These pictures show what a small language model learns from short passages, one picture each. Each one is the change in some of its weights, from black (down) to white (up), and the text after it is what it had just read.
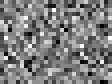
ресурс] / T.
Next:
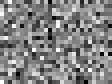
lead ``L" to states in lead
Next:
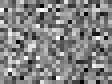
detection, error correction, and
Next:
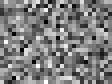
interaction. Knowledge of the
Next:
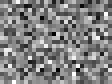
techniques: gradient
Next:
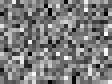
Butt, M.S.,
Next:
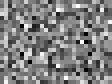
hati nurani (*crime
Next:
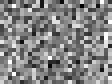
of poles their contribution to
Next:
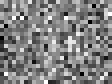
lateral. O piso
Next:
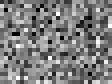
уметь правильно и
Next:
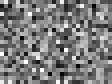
por culpa extracontractual
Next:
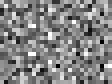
open-set data is relatively
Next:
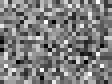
AoA are varying
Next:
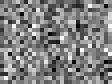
the \begin{figure}[h]
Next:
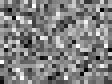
Chunonchi, torli
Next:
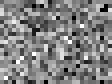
amplitudes are decomposed
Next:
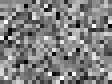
conditions are favorable. These
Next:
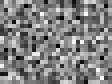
objetivo a busca de
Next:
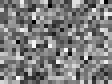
heights the streaming
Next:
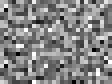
results, we conclude that our
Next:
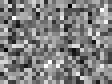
gatunków i ich
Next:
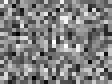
бўлиб 18 нафар
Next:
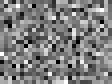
prin tamponare cu
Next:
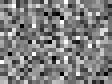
audios and the corresponding
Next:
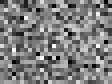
National Institute for Physics
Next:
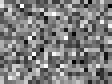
They found that though
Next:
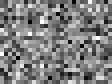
meva daraxtlarining
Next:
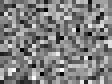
thereof. The interplay between
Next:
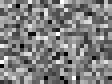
ishlab chiqilgan kam
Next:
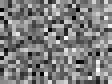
bu esa o'quvchiga
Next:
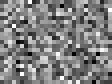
not mix the $Z$ and
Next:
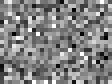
section). The interfaces are
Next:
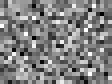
these corrections would be of the order
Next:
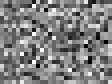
concept are also useful for
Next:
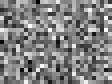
bereiken? -
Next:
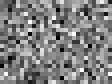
berupa ukuran
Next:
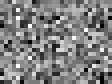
the kinetic term describing
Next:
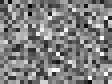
y la ayuda
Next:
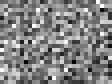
is satisfied \begin{equation}
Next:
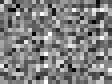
of the scope of this
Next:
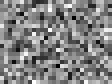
separation of galaxy pairs could be
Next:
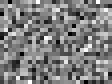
Shluinskij A.
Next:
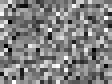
comportamento habitual,
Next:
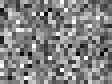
the Higgs boson
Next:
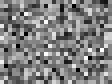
distintos daqueles
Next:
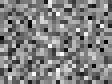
Tuscany, in reality
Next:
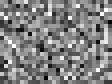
the Byzantine
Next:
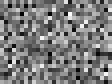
do direito, conforme
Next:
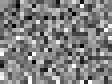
conscious being part of the experimental
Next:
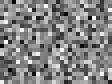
the one which has been carried
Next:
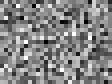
generalized Hadamard
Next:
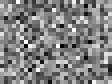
in helium droplets
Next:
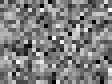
new devices. Tuning was
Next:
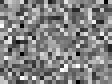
of the $\Teff$ range we
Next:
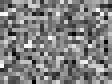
сорта плодов
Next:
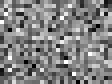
amplitude $I_0$. The
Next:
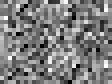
downstream tools used
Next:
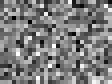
em diferentes contextos. O
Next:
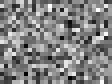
the format, pace, and
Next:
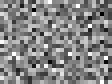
for the expected convergence rate
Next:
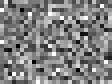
aquáticos e
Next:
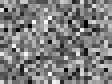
de una escucha que
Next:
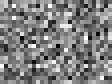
Ao final, os dados
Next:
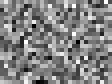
de liens et de
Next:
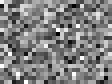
методи Кривуц
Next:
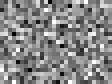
particles. However, Hamiltonian field
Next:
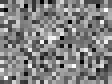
monitored in real time,
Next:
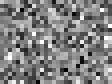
ressources libres via
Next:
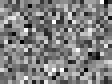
turdagi og'ir
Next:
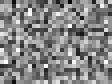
shown. \end{figure}
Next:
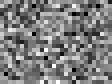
kind hospitality and
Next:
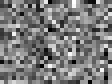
sus actividades diarias.
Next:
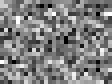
qo‘yish. Shu
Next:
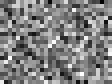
y el progreso de las
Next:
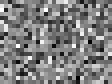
valid. Thus, no
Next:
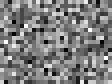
background knowledge, e.g.,
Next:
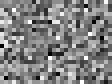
inserted the result into
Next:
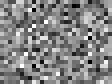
noted that the relevant parameters of
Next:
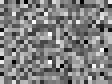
and decisions of the
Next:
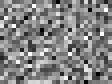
with high probability as the dominant source
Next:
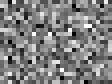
ekologik auditorlik
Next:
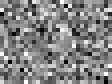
direito constitucional*. 19.
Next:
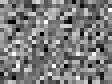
les évaluations,
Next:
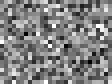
of the top-quark mass
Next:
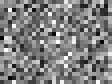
together in an optical
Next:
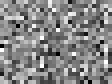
assume that we restrict
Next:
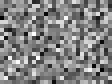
construct the effective action, we
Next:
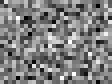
mechanisms by which they
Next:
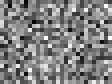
Além disso, o contato
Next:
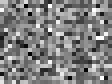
and described here, involves
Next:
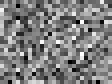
are classified in
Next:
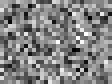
islam dövrü
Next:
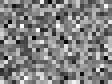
and the longer ones for
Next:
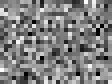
above due to their computational
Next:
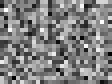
and Bag Model EoS
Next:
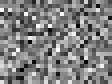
A reasonable value of
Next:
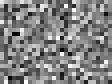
Science, Supplement
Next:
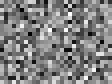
purpose of matching it
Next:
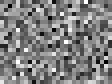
The qualitative difference is very
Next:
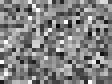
temperature increases above the boiling
